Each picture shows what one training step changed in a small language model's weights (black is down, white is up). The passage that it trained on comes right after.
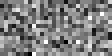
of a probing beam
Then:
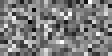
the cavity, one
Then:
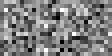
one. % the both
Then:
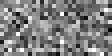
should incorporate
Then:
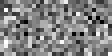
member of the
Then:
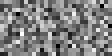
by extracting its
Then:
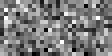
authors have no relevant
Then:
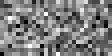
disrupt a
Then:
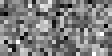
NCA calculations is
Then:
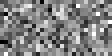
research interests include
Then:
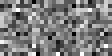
along the uniform magnetic field
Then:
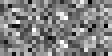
in the inelastic
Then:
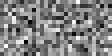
the samples where the
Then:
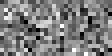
discs gives \be
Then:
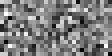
friction and the
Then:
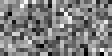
the protocol stack are
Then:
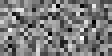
time is one order of
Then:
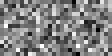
The global data do not
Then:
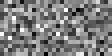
a brief discussion
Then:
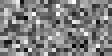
higher order terms in
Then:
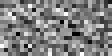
all we can visually
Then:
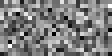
into the vacuum, which
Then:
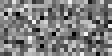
framework, which we
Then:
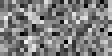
fitting result, the
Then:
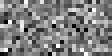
show that within the independent
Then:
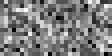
sample projects both in
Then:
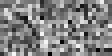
described in i). In
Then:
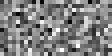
compare the weight prediction
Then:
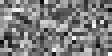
influences the usual
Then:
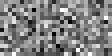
the model. We discuss
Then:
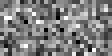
cutoff and neutrinos
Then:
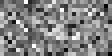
observed regardless of
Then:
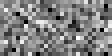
considered being in correspondence
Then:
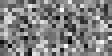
also be a clue
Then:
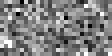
by Bessel functions
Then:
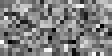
task operation;
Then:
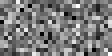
{journal} {\bibinfo
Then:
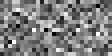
describe the spatial coordinates,
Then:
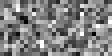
sufficiently short to
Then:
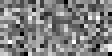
below 100\,Mpc
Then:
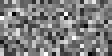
out some simulation studies with
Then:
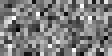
+ shellcode;
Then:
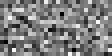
examined in a
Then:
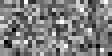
that $\Delta E$,
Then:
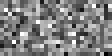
finding a good choice
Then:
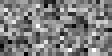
stage localisation
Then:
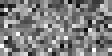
RWI to develop
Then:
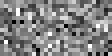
reconstruct smoother
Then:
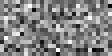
domain. Giving
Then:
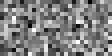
a different level of accuracy
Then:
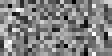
only a random sample of
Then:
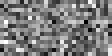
and the total flux density
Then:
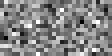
absorptions in their
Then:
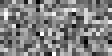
sign of the couplings
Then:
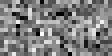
deflection of the
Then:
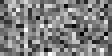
inferred from the
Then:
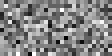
have a closely related
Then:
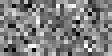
$\lambda$ compared to
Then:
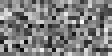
equation in the first order
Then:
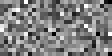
from the left side gauge
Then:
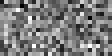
with $k =
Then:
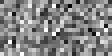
Finally, the
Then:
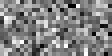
gravity dual. At a
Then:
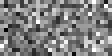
For more details of the
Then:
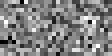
and $a$ are
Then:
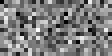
masses, this gives a
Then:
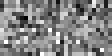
function with affine constraints
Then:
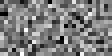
fact that detections in
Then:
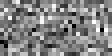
| Integrated
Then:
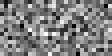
no tilt from
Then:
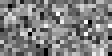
machine learning
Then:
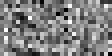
indicators which use radio
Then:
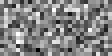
This pipeline
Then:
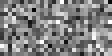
the model to pass through
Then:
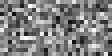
where the functional relationship
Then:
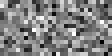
be further optimized.}
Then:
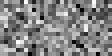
region with vanishing
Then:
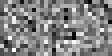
the tree-level
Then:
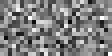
whose charge carriers effective
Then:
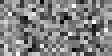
multiple users are modulated
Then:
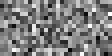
of the spatial properties of
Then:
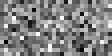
the object during the
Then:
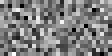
for the unknown
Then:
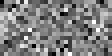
t\right)$ is
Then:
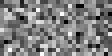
crossing probability is seen
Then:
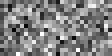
merger rate
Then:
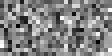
wide energy range to
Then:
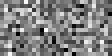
are observed at high frequencies
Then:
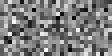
the flux quantum. The
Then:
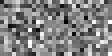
mass scale of the model
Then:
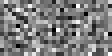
first deriving its
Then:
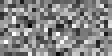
a spherical
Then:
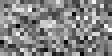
environment on the right.
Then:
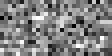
select a subset
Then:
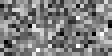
of REX
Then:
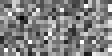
contribution entirely one must
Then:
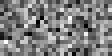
a search for red objects
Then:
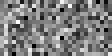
pumps and two
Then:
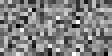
[see Eq.
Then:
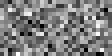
based encoder and
